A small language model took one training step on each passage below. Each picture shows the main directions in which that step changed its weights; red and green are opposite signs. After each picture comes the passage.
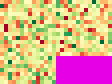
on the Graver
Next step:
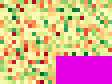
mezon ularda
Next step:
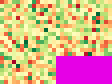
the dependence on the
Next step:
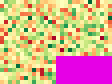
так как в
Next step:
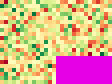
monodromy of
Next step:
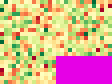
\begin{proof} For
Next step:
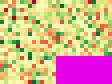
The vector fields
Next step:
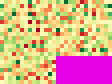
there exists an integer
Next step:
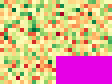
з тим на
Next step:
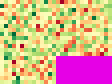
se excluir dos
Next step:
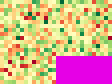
of the associated equations
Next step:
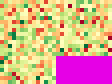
se elaboren
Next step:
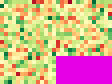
en juego
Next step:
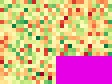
people, for which
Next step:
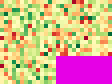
search procedure
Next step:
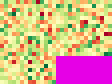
method is its generality,
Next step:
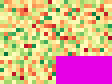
texto desde la
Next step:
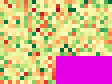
ab$ to give
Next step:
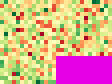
z innych
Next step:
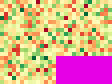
is $Y$ with a
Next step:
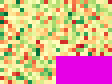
tarkibi va
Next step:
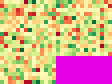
\nabla u,\quad
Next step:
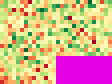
di Platone non
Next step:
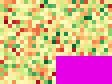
Uning forsiy
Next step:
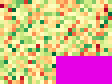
need a strong
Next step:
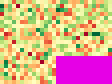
system provided in
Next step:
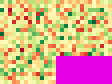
the moment, let
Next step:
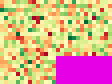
us say that a
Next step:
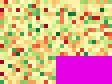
using $\psi_S$
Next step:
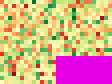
\right) \le K
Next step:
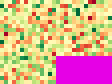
be a graph of order
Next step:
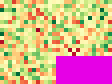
estudios para
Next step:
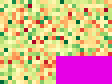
of such boundary conditions.
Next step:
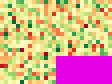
We introduce
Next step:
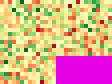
increased wind
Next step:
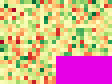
These local factors
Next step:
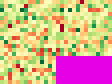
komplex und
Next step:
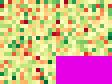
or $\mu_A
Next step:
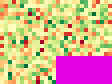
not depend on the
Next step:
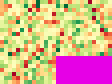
loopless chord
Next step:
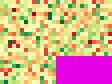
sont ceux
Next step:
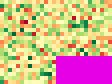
partie KPI
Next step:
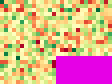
luz direta do
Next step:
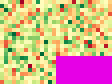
role of garment
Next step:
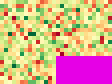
especializadas no
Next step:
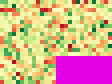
untuk Kelas
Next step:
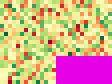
choose the jump
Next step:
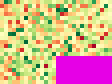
de integración vertical
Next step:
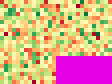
can be found both
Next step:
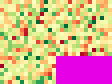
the error over
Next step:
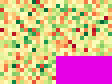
H$ is linearly
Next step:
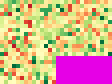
requirement that
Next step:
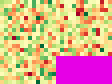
obtain the equality for the
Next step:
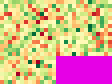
Now our Fubini
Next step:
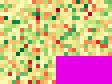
isolated conical
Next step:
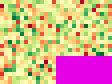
Farmoni 4.
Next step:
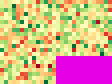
va me'da
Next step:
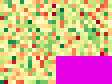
Let $P/N$
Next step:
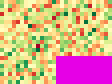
the following facts from
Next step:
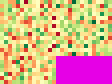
conduz a uma
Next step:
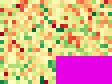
o cuidado
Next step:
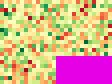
of socially oriented
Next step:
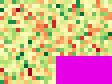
will be a future
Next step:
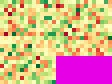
a polytope in
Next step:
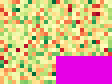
to give an example
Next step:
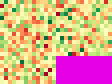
integration by part
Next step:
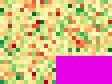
una cosa del
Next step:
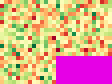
coincides with
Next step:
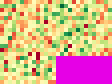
technical and
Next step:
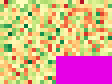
manifold with a
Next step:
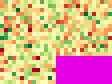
are known on
